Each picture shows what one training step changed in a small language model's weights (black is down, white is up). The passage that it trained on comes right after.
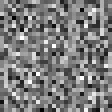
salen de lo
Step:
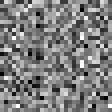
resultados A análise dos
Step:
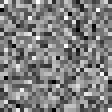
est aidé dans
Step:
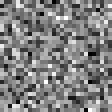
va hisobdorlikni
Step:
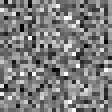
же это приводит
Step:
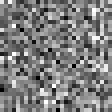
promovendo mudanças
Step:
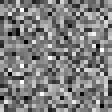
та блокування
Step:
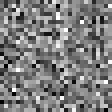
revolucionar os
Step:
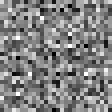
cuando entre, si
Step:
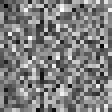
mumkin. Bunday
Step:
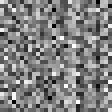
su propio contexto
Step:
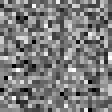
qilishimiz va ularni
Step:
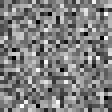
sau în funcție
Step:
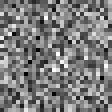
помощи в условиях
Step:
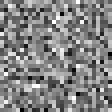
tashqarisida ham
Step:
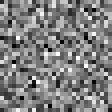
items les
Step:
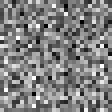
de adhesión
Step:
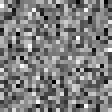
segmento surdo.
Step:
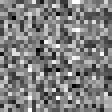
mas, também, para
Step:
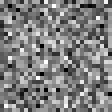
Y tuşu ile
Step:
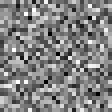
páramo de
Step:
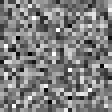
B. Lektor
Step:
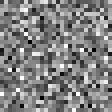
Exclusion criteria
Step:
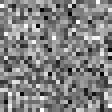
obtidos por meio
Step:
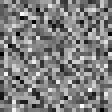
de León.
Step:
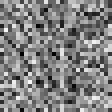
que o banco de
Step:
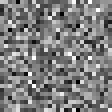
analogia para
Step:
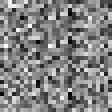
o'z shaxsining
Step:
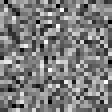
личного состава
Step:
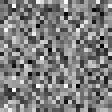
depende da
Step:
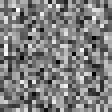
op de kaarten
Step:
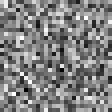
analisado os mais
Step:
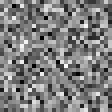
“15 Aralık
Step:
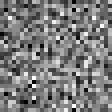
olarak incelenerek
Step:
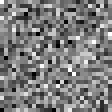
especialmente aquellas
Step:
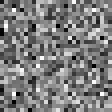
interviews. The
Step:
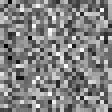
maktabgacha yoshdagi
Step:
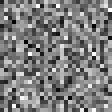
on Development and
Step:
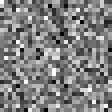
esses impactos não
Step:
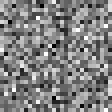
grandes centros
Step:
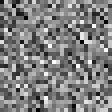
South of the
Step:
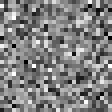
ao acúmulo
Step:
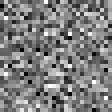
the patients was
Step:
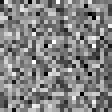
b]. Xulosa
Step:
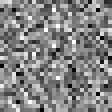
asosiy oila turgan
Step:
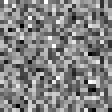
va turli dekorativ
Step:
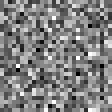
va ijtimoiy jihatdan ham
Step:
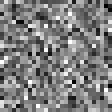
aksiologik yondashuvlarni
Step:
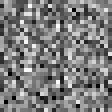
la población. Es
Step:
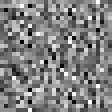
davrida amalga
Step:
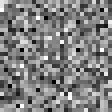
processo judicial durante
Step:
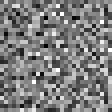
технік», які
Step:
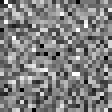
*Int J
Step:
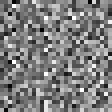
expresiile verbale
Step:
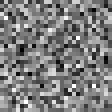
on panels at
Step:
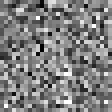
Se debe formar un
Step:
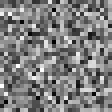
тому необхідно
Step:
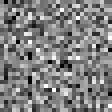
Janeiro, v.
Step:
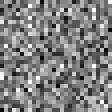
de apoyo por
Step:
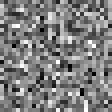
Además, más
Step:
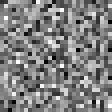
qor ustida ham
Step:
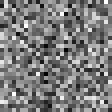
in economic analysis.
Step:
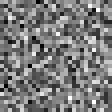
Diese basiert
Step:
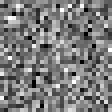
sehr glunge.
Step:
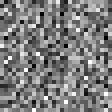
потребностей детей с
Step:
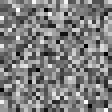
traditionnels en
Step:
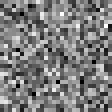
de hoogte van
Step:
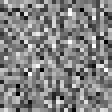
kuchli ta'lim
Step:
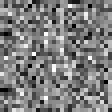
продукции из единицы
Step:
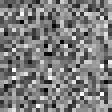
в соответствии с
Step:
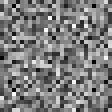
higher in the
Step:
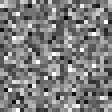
yakni tuturan
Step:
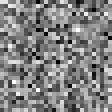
bola onasi yoki
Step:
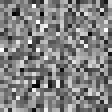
urug'da yoki
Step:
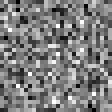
uni ma'lum
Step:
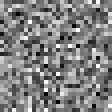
Região, com
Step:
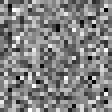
au développement de la
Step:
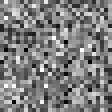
de exemple care
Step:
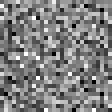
nous présente les uns
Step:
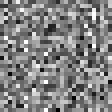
hududiy va
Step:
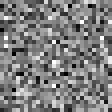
explores the possibilities
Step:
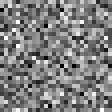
kóp emes
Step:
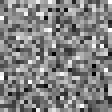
bilan namoyon
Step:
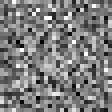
baik dari sisi
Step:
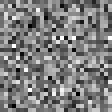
ayat Al-
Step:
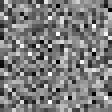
on the state and
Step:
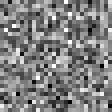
ahamiyat kasb
